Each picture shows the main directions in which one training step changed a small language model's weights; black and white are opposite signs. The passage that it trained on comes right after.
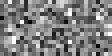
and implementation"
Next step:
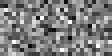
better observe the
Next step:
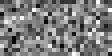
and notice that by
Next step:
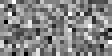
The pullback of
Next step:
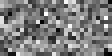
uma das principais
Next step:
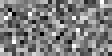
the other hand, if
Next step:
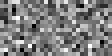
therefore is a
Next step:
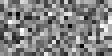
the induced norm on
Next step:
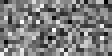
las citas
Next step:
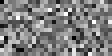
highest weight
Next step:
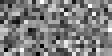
como ferramenta
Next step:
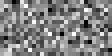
our definitions, we
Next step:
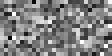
the detailed
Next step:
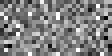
vida útil
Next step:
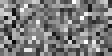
berilgani uchun
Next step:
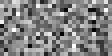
\quad \eta^+
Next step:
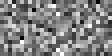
responsible for
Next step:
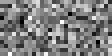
по подбору
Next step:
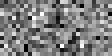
modelos não linear e
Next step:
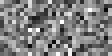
intuition or
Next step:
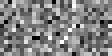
\left< f ,
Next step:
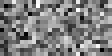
This simplifies
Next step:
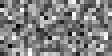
of life:
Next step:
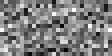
clé dans la
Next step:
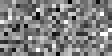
\equiv \Big\{
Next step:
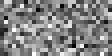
problem consists of
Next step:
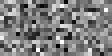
all $t \in
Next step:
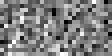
as restrições que
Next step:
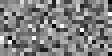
că numai o
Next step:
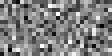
ishonch hissi
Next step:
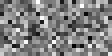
an additon
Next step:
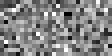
Buning asosiy
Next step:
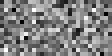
$k$ and note
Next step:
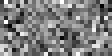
ci o lecție
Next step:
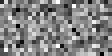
acnes) в
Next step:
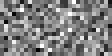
threshold is
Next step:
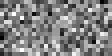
globally optimal
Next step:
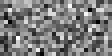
на період
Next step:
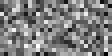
since removing edges
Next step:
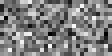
des investisseurs
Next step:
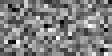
estimation of
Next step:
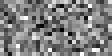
a partir de la
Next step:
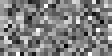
подхода как
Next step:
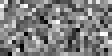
generasi masa
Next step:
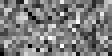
falta de uma
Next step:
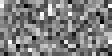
Recall also the
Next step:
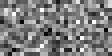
para las personas
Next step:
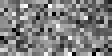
flow of information
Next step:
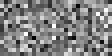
two-grid method
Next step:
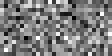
\Delta _k \|
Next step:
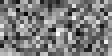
height of the
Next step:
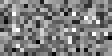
of parameters and states
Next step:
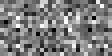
применяется в
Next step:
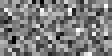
and currently
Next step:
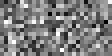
with the property that
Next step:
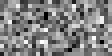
direito ao
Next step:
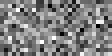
confidence interval}
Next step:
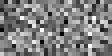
corresponding to a compact
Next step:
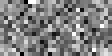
continuity found in
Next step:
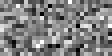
We shall refer to
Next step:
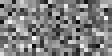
a subsequence we have
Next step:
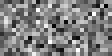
- Toshkent
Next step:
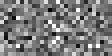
coletiva e a
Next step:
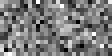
system as $\pm
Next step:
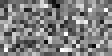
that the restriction
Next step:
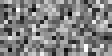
том, что
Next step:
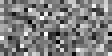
\theta - s +
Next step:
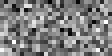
section is devoted
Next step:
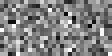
hence the implication
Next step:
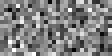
of Lograire*,
